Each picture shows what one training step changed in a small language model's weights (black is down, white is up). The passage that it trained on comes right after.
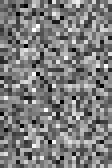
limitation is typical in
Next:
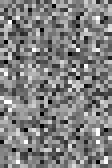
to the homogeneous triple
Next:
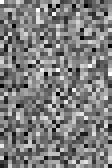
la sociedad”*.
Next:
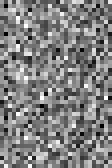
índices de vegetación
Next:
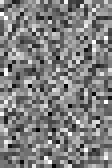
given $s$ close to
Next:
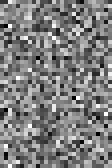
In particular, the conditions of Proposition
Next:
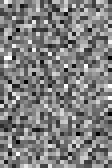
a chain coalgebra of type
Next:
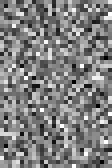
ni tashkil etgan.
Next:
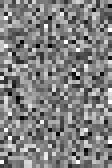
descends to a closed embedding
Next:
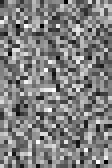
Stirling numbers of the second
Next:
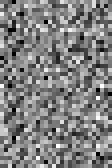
información sobre recursos. El
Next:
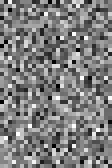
on the values of $\tilde
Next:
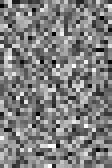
Steiner triple system of
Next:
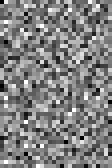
menerapkan program
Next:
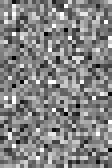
ta'lim nazariyasi
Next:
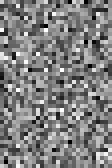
pelo atual asfalto
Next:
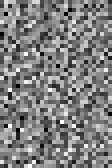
a simple module over the
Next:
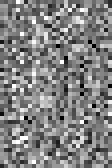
стране. Были
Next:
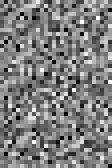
the space $W_{\chi}$ has
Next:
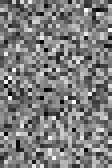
kóriw, onı
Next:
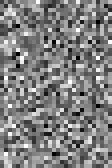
- h_i) d\tau
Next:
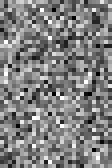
sufficient to check invertibility of
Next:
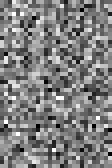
грамматически и
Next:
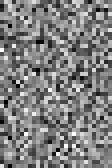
secolelor sau
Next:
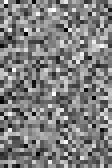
jawab orang
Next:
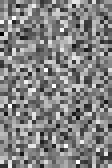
another application of our construction
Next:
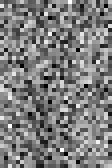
ser fundamental en el desarrollo de
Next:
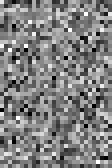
22 municípios
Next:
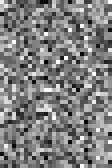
= \left\langle S,
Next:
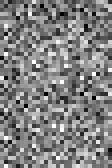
tizimli tahlil
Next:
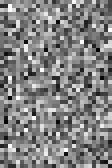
certaines limites projectives
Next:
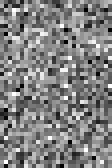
vu le jour, il
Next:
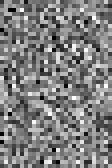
and Statistics.
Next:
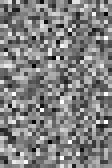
preservadas. Áreas
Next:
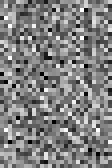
in mean. Hence $b_n
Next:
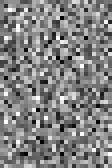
informée de la situation
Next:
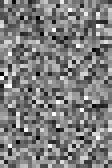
a non-integrable
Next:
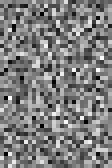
$M$ is the number of
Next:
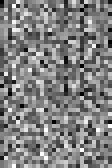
и раскрытия
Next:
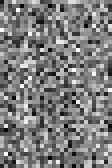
individual state, although,
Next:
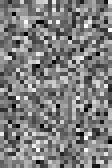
theorem and, in particular, this is
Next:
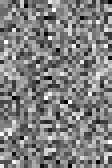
e_j,\] which has been
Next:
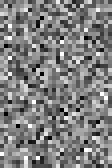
Suppose that $K<\ell$. Let
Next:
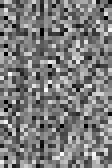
Lagrangian functional and
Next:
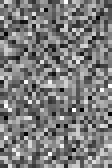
mumkin. Ushbu
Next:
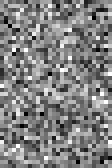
ingesta de calorías
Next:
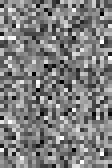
del nombre del interesado
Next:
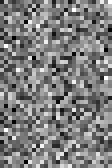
biosferadagi global
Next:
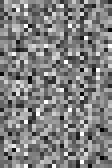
соразмерной оплаты
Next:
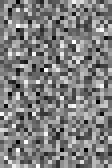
is a path containing vertices of degree
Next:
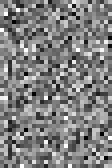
give a finite field analogue for
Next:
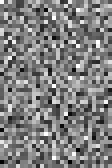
$L$ has finite total curvature as
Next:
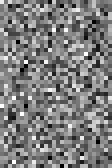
T-matrix. We denote by
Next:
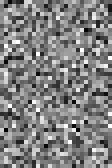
olsangiz vas hu
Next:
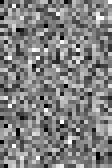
case when the Markov process
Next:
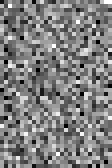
inglés (idioma
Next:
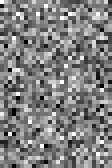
ook is, voor de
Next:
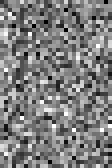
JH, Lee EH,
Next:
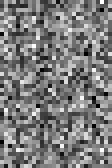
vertical steps weakly after
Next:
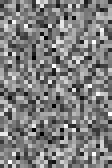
yakka kurash
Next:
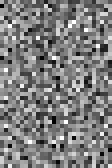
correspondence between strings and group
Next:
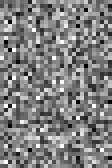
arrangement. Since there are
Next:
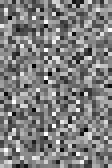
for a number of active scalar
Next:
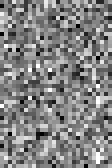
eventually 0. \item
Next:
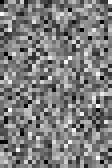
minimal size. In this document,
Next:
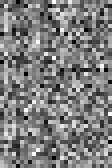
research has been done on
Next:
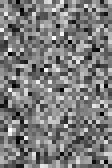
is a diagonalizable
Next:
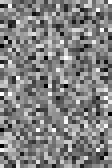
não aderentes, gazes
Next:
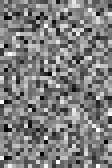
and Technology,
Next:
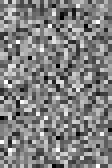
the classical Bernoulli distribution
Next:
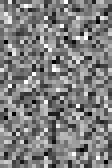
model $m_\theta$ yields the
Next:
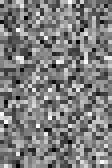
por establecido el
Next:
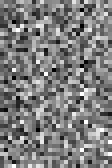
насмешек и
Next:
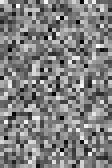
form. The incompressible
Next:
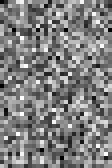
verdade, o nível de
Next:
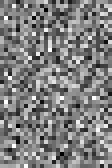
nazariy asoslarini
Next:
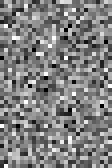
candidat dans plus
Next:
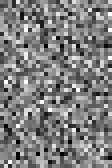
moet de kanttekening
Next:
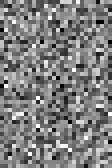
prices} In this section, we
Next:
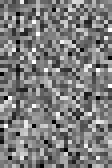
included in the essential
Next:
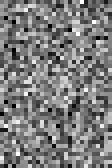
reconhecimento positivo,
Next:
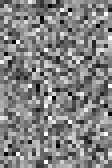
However, this argument fails for
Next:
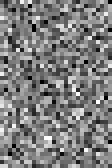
Aksiologik ong,
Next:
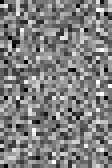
components or combining the
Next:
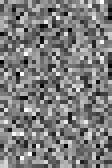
decides the value of
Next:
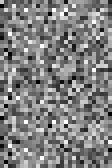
ale nic nie
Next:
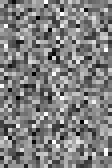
letters prescribed by the
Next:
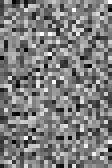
Perfekt und den
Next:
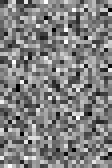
qayd etganlari 5
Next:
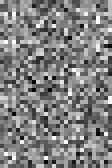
o'rni, ta'lim
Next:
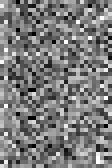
bu o'xshatish,
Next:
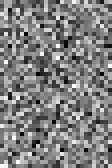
obtain a filling of the pair
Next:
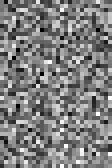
Let us remark that if we consider
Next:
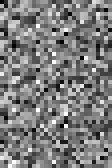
hujjatlar ushbu
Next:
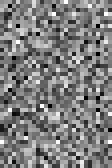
data analysis for Banach space
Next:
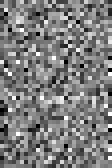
полный практический
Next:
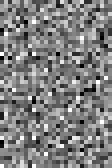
Мороз М.М.
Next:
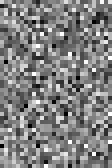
– człowiek*,
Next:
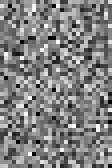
mapping class groups of orientable
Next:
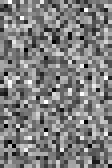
satisfying the interlacing conditions
